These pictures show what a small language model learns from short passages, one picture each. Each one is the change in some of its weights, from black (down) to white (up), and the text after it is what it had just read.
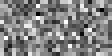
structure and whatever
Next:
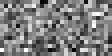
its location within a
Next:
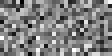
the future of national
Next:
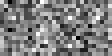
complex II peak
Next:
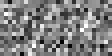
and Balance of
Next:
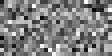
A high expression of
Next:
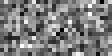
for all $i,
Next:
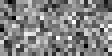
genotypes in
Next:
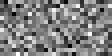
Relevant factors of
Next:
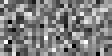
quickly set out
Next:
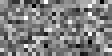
for South and
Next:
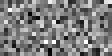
the algorithms and the
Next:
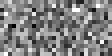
dry matter content
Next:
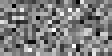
continuum of
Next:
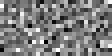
the damage
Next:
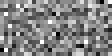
in various respects"
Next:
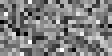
relationship was found between
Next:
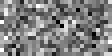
surgical approach,
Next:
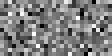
The HPLC
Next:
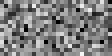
makes it
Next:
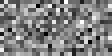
reported, started
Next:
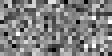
the whole model is
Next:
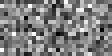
population of students could
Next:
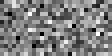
gathered in
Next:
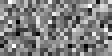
clinical studies are
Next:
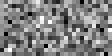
improve study visibility and
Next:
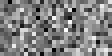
logged in
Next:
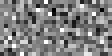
Main Info
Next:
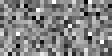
drones to a
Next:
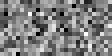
g tested in
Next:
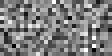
This article
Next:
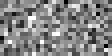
by studies. Such
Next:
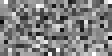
the upward
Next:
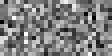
frail contrast and
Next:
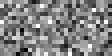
reduce adhesion
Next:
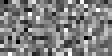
a candle can
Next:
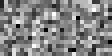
in large voltage
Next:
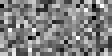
a high organic content
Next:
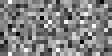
Res. J. of
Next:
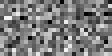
singled out the
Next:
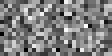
data, its technical
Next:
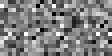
framing the
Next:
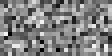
problem orientation
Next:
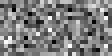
United States were
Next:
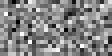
to tested
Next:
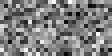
the answer
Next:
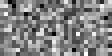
to clot at
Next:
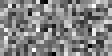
through new and improved
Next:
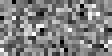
blood serum)
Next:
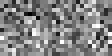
argue that AI
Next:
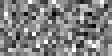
Blood samples were
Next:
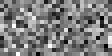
rejected. This
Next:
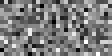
waveform of
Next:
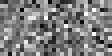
follow up: what is
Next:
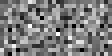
regression analyses
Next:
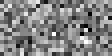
under both current and
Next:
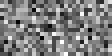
rather than to the
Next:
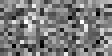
of Civil
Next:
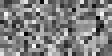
adaptors for
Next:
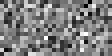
low strength
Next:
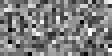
available, and the more
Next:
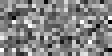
of government support and
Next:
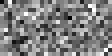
objectives of
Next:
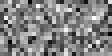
process that has been
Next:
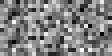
to characterize the
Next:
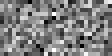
the subjects and
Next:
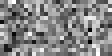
are losing a
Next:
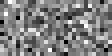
of these violent
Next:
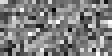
values again clearly
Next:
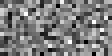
technologies into
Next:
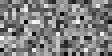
register of the
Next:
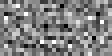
to Capinding
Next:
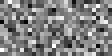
Reliable to
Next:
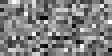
Countries with the
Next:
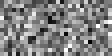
human and climate
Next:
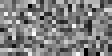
*Depression and
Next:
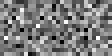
This work shows how both
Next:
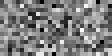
interests or personal
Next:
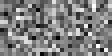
utilisation of
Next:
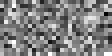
will dictate the
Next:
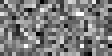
On the other hand,
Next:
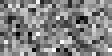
efficient spatial
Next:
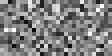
EU, via
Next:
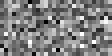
herald the
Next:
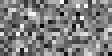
that extreme water
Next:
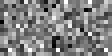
a representation of the
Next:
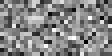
will be marked by
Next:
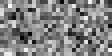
an edge is the
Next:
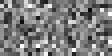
higher volume
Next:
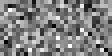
prevalence of
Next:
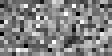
to Step5
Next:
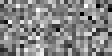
found a link between
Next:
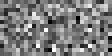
result and better analysis,
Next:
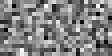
about two weeks
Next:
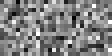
to third
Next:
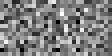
the publication,
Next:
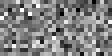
soluble in
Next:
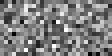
variable rate,
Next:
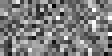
record to the
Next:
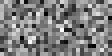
making it necessary
